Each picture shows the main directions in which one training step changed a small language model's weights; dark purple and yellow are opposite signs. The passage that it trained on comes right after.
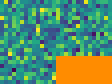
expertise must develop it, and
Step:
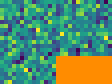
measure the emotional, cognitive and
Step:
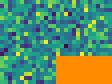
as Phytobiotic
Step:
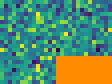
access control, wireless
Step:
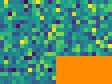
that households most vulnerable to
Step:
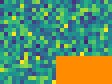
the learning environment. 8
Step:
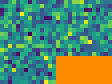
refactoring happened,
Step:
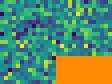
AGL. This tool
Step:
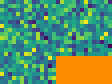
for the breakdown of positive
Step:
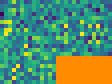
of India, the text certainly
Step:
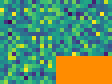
resolution, high accuracy, and
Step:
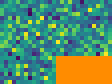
damages caused as a result
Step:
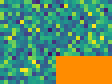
that the privately owned
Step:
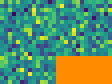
which includes multitouch
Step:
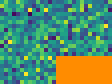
story takes place in the
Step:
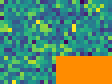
collaboration with CEN Technical
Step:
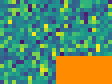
is data shared in your international
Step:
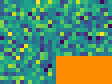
Figure 4. As expected,
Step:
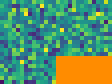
challenges and problems and have found
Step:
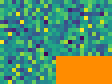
the 6 buffer vessels,
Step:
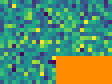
own characteristics in each country and
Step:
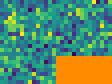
of apostasy
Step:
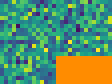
and proportionality, including by
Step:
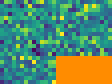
light. Ascogaster
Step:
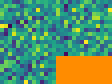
using social engineering techniques under the
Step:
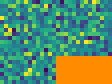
that performance management has a direct
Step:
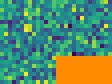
considers the time lag
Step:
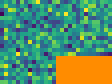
to Cartesian
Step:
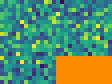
grounded on this basic
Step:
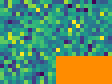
by a 24-h recall
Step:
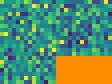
that there is a relationship between
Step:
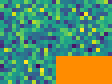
example, among the various characteristics
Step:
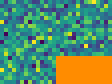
an anisotropic
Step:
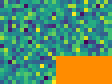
and decreased estrogen levels are
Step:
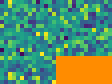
request. - All data generated
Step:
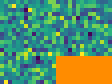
like ALTA can
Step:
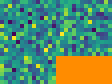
early detection of the disease
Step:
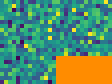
information and scientific knowledge, reveals
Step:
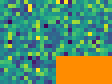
is easily solved by
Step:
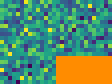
the intensity in the axial
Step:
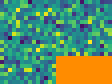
from via 139 two
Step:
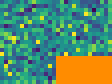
more pronounced control needs
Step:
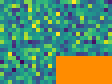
as opposing democracy
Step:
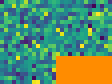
applications. 4.00
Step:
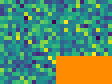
Employee training, a
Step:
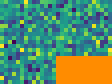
enhanced the stability of the
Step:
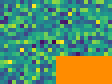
international broadcast stations,
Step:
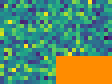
applications, by delving into
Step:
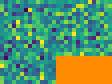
events attended by consuls
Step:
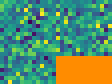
8. Staying up
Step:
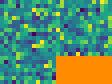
teaching. 3.6
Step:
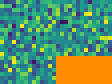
knowledge, coupled with
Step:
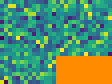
1 use for initialization process
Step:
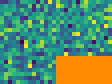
temporarily induced mindfulness
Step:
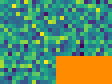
in environmental protection and resource management
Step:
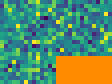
trace cheeses from
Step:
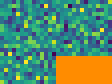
and qualitative analysis of big
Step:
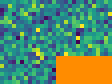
College, Sola, **
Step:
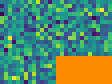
proving ground allows the development
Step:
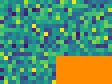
25 ml calibrated measuring
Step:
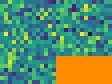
two considerations. The first
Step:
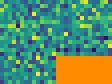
Study: clean synthesis of
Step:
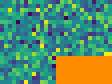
The opinions expressed by
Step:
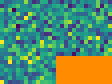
identities and their own
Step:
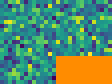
changes of the electric field domain
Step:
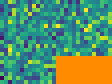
of NN is an information
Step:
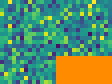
Since one fact does not need
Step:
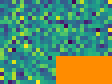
the two personality traits,
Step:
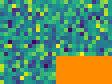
it is adopted by the
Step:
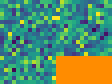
of the brain, such as
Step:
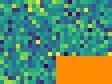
as Dr , y is the
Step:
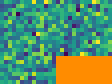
survey based on national data
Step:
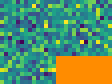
reported a prevalence ranging from
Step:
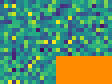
discuss work packages, main
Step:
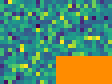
errors. The system performance has
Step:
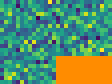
manuscript. Ethical
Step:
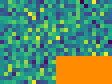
the spring After seeing her
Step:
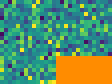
even if the reactions were allowed
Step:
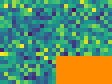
its reputation as a
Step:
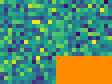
"Like a library
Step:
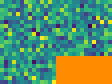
the formulation was determined in
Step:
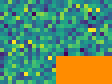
technology. Here the digital refers
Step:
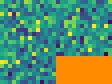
with MOLA while the
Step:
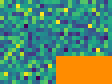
defined artificial intelligence as a
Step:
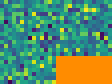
have been urbanized. And
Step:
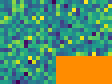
two, one hot one
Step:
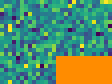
We should all prioritise
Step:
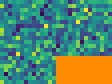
are the mobilities of the
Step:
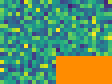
the solvent effects in the structures
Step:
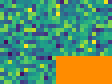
study were class advisers in
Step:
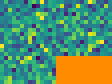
an intuitive assumption that
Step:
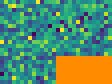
take into consideration are the
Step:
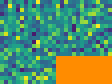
rye than to wheat
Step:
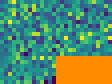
of us is important; but
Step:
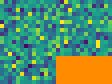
direction of arrival of the
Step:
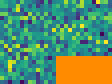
THE SUPPORT
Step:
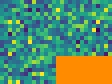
by age, the average
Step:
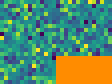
was related to their antioxidant properties
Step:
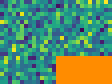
the research? PDF reports
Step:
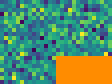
by warning the person.
